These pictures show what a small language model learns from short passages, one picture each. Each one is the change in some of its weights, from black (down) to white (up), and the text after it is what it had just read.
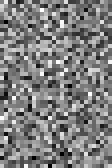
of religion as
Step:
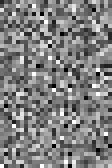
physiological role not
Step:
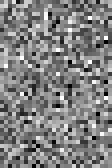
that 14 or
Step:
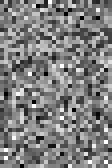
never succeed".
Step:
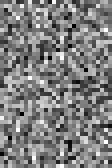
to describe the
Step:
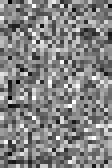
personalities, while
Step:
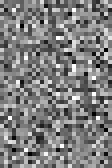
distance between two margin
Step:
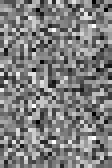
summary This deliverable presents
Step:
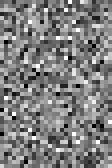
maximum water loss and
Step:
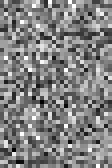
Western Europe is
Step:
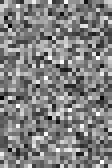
the goal of improving
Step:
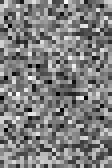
the course of a
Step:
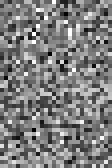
suited to functional
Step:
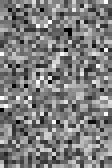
data required by Digital
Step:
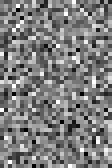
Indo Global
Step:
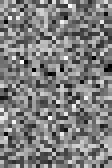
of off balance
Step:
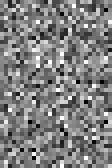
crust.). This
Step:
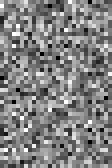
replicate this
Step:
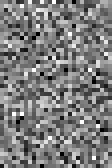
to get rid
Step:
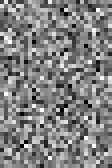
her behavior and
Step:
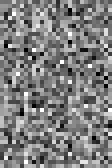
conducted at the
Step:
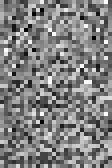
data and image analysis
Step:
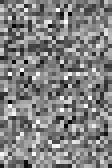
monitoring design, involving
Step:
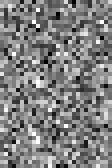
SLA, is
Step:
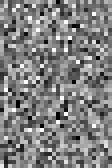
existing regime,
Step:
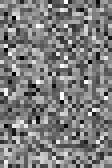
and 22 negative
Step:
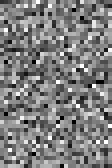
mappings under
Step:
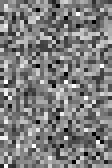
4e shows the
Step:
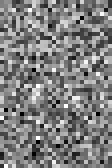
liquid water, and
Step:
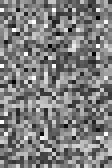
fluid index by
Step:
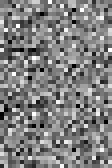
Towards sustainable
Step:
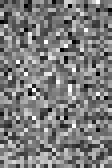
suffer significant
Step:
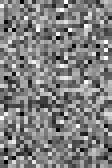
and experiences, the
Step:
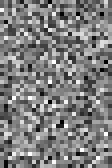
functions of AI in
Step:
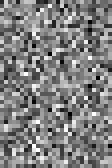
avoid serious complications.
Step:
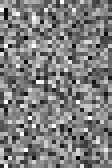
shown in Table
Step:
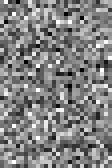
who want to use
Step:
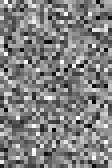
are continued until all
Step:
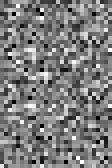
possible deficiencies
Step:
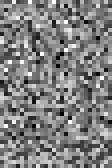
develop it to a
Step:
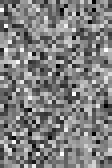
trend. Such a
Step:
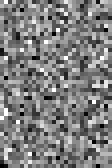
are usually of the
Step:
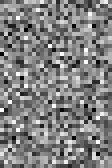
for predictive maintenance and
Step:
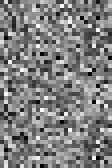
have easy access to
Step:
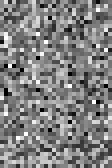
seem to have been
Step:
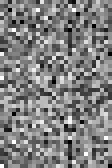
when in firmly
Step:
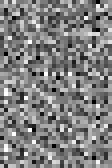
is seen that this
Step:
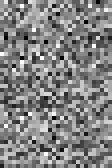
Japan have to
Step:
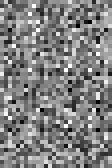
fuzzy solutions are
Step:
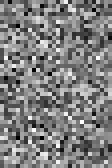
reorganization of
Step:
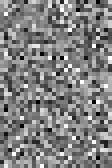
We have the
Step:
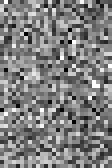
opinions formed as
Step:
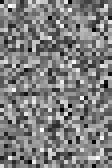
*** Design as
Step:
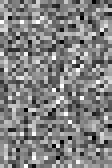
Alor forms.
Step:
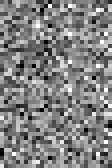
needed. For the
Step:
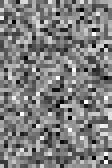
mostly lower wages
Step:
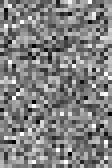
different note,
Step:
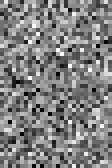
whose 13-bit
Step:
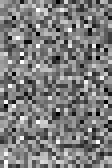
and it was followed
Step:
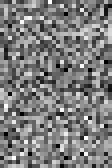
Parliament and
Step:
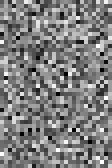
management of the economy
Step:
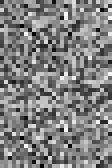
practical contexts. This
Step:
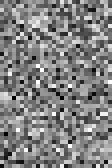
reasons for patients
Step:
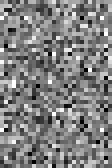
other hand, the
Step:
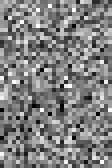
published during the last
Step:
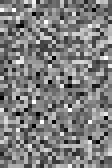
efficiency of agricultural resource
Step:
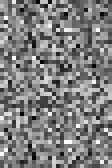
influence of the
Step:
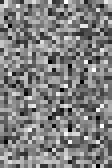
the various stages and
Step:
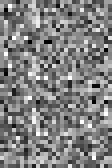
been designed together with
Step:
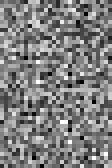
we determined and assessed
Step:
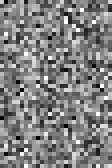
ionisation potential
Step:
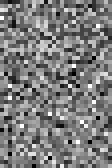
cost leadership strategy
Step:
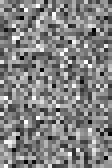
officials, and
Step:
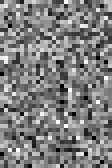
the inner
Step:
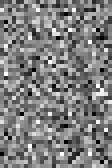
experience of the
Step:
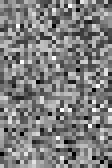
inside the coiled
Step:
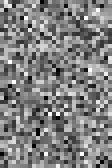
particular, the teaching
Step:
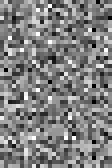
were employed. An
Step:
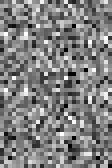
in their tasks.
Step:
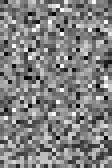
MNP Research
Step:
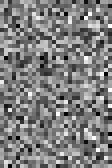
stillbirth in
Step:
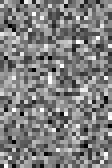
as the AP
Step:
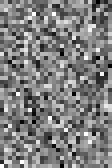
participate. Are you
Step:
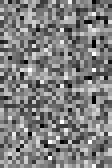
write usage,
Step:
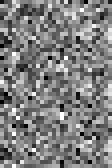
Res. Commun.*
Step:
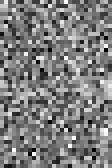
of a bone
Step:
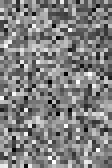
presence of catalysts
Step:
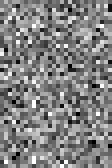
ethereal extract
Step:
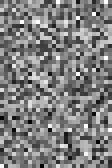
fields in modern
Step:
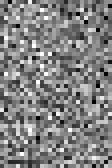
considerations apply to
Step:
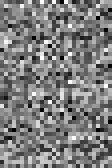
not to be
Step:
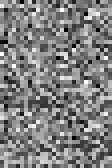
and beyond, we
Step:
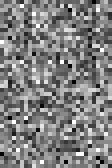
supported by the government
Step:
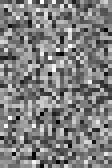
to consumers as it
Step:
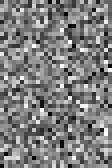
correlated ($r
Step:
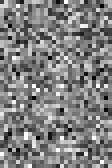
the max.
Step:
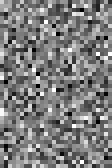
10% since the
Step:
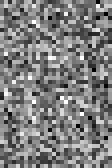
is causing concern
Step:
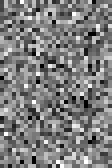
credit creation
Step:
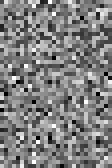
this paper proceeds
